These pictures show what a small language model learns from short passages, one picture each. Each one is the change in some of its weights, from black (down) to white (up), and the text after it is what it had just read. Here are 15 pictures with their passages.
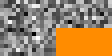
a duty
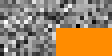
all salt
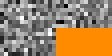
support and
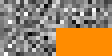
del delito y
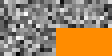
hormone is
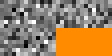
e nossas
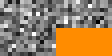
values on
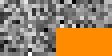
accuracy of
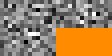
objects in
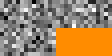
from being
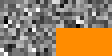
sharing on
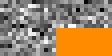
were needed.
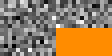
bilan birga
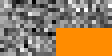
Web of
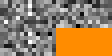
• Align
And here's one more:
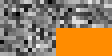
IQ va
